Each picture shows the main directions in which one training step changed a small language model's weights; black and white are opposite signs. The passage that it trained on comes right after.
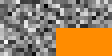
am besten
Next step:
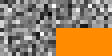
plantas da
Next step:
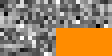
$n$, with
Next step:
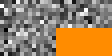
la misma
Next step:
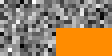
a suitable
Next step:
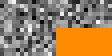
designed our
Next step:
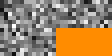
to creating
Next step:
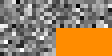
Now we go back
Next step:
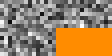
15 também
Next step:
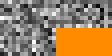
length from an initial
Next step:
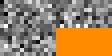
the deformation.
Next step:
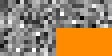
$x$ and
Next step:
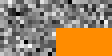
Hoste &
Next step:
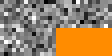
an oriented surface
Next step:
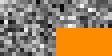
used in forming
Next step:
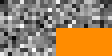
of $G$
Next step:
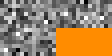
a one parameter family
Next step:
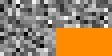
of the paper is
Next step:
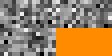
where $r =
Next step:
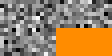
в этом
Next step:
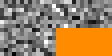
da prática
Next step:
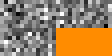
im ERS.
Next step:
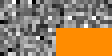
– qual o
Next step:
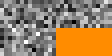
generados por
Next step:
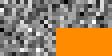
câncer de
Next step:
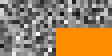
investigativo por
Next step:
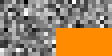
clique em
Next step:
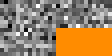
um estudo
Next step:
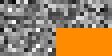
in general. This
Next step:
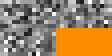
our paper was
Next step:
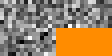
or modern
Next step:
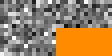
other hand, let
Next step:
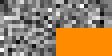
of the time
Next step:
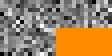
for $k
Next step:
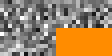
for couples
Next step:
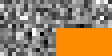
roles se
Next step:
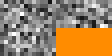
Mathematics and
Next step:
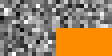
all coefficient functions
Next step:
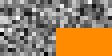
such that, for
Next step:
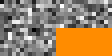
what we will need
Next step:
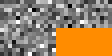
to construct
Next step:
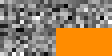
реченні є
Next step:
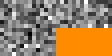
do processo
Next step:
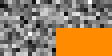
its interior,
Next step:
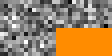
that occur
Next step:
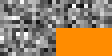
with the set of
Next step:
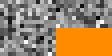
1$, the systems
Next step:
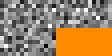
ou indireta
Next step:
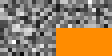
they are irreducible
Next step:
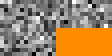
связи //
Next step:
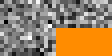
working with real
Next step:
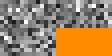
being shorter
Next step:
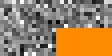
usual time
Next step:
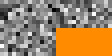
it appropriate
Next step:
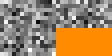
by a gap
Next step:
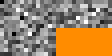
the first of
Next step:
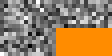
simply write the
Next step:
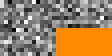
weights, see
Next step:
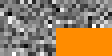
is identically
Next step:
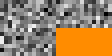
enrich the
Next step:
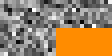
here to be
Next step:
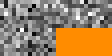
a chain map
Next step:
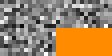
transitive or
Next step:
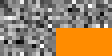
of its interior
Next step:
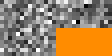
Let $\cal
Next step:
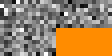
la información
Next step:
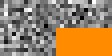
pair correlation
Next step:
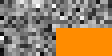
au niveau
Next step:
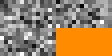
of the images
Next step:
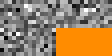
colors, that
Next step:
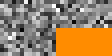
permutations in
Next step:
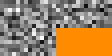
be as in
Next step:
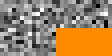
the change of
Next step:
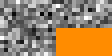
hak yang
